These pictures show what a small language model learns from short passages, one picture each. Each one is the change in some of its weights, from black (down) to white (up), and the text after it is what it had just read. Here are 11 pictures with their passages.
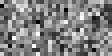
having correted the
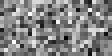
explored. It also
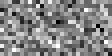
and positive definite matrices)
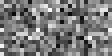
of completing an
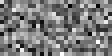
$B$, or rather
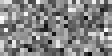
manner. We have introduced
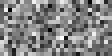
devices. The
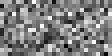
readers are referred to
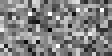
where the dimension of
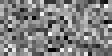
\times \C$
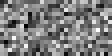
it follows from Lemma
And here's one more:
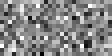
define the polynomial equation in
